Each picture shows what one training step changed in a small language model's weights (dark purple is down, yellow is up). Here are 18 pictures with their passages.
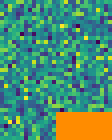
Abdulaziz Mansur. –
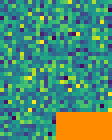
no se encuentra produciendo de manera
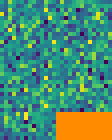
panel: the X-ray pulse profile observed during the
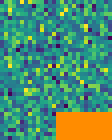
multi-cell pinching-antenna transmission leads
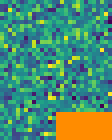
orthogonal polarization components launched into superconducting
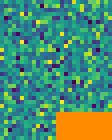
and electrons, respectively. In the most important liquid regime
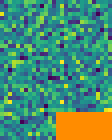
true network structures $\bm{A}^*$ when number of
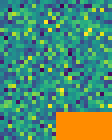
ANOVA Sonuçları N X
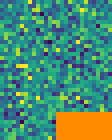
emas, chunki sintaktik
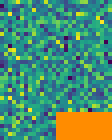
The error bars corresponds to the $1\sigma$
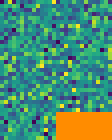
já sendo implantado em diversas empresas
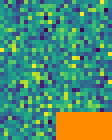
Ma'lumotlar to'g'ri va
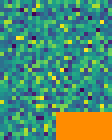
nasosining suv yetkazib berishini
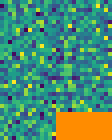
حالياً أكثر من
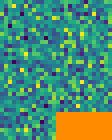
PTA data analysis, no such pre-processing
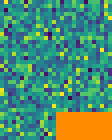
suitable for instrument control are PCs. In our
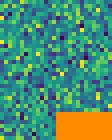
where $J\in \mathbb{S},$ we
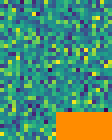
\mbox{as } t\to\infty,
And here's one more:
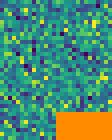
of dimension $d$ is regular if, and only
